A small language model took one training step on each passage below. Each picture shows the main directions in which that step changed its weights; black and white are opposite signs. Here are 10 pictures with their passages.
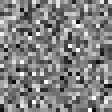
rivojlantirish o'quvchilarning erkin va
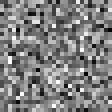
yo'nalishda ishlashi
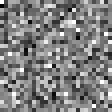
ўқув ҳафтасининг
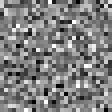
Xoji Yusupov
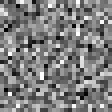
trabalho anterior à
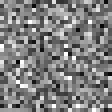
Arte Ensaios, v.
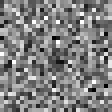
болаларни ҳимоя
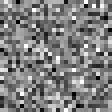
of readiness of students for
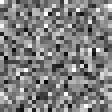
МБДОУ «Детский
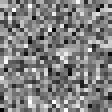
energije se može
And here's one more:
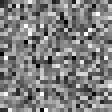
desarrollo académico
